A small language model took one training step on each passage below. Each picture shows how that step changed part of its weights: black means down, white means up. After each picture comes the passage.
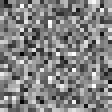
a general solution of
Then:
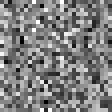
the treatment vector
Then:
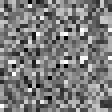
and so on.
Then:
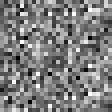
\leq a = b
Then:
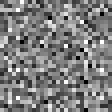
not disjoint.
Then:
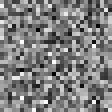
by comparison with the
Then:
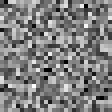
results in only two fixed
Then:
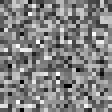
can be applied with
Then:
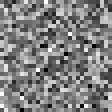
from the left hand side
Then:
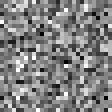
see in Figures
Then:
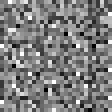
In fact, they
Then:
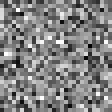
real analytic curves. Let
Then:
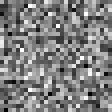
\subseteq L^\ast
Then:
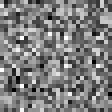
to preserve both energy
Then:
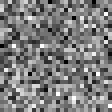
ideas and present a
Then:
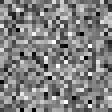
commutative diagrams \[
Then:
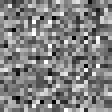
capacity to
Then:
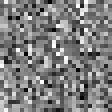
the Triebel spaces
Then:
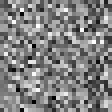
associated proof systems. The
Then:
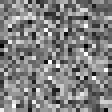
are distinct from these.
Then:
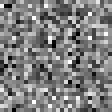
$\Pq$ through
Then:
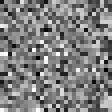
base permutations, as
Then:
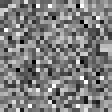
acts by point-wise
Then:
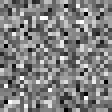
is valid with
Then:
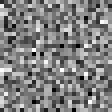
standard normal distribution we found
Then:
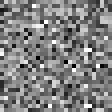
There exists a constant
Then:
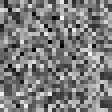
the feasibility
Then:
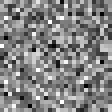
We suppose that all edges
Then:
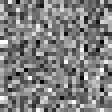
inverse Fourier transformation of
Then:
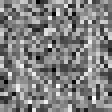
commented in
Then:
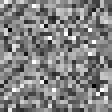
For $\lambda$,
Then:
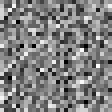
non-negative symmetric quadratic
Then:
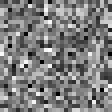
region of parameters,
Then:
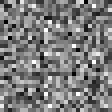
per division,
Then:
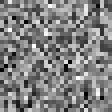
probability kernel $K$
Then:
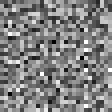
that is, when
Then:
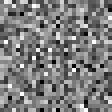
becomes a finite algebra over
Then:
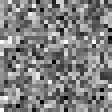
separating neighborhood of
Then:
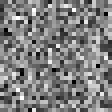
a input field,
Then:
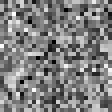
The species are
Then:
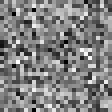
invertible. As in
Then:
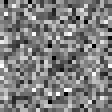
of the energy law to
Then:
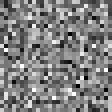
in parallel above
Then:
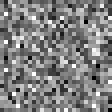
of a lower absolute
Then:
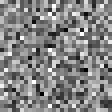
{\it Step
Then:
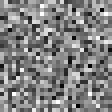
\weps \qquad
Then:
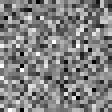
as the initial sum
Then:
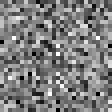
have a zero at
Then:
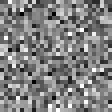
model between two rock
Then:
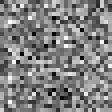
conditions (i) -
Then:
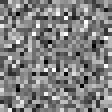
construction for intermediate
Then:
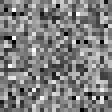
be identified with an
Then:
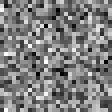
the previous examples,
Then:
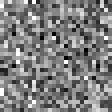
near the interface in
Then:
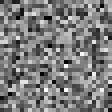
to conjugation, such
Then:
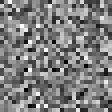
induction is now on
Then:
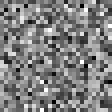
the cf is the
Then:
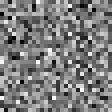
described by U.
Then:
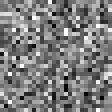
phase it shows great
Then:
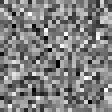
diagrams that are
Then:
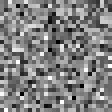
The rate of the
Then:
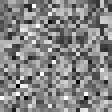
It is convenient to
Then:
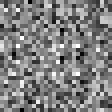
we update the solution
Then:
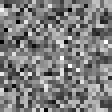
the $8 \times
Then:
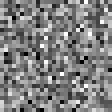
Stephan have shown
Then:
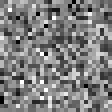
the following. \proclaim
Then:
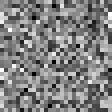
In the next section we
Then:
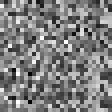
take an appropriate
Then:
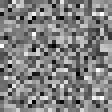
We will also view
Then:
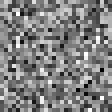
accordance with
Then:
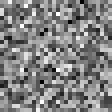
These theorems follow from
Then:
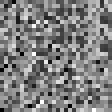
$G$ is
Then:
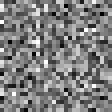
potential patterns that
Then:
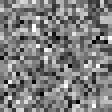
around $x$ in
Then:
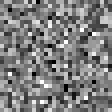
cell $i$, with
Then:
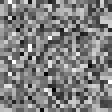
solving linear systems with
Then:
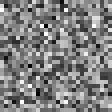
the result, observe that
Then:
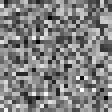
to prove the duality
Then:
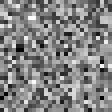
element $W$ of
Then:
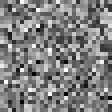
connecting the convex
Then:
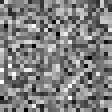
implies that this set
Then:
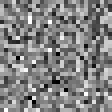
consider hyperbolic diffusion
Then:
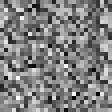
together with a stock
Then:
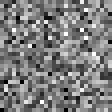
$A$ is well
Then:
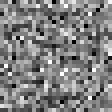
deviating from the
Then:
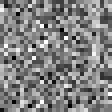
the number of solutions is
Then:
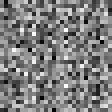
in an actual
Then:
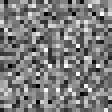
only remains to show that
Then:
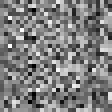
appropriate physical
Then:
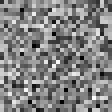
Then we have the sum
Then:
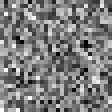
of an irreducible plane curve
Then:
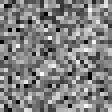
$\Theta$. This problem
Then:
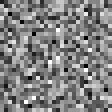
one immediately gets
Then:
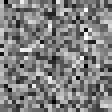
more subtle than
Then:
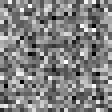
play the role
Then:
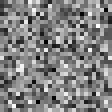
case, computing
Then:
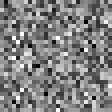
in certain model situations
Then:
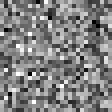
with help of a
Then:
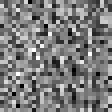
we present some new
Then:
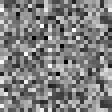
the asymptotics given by
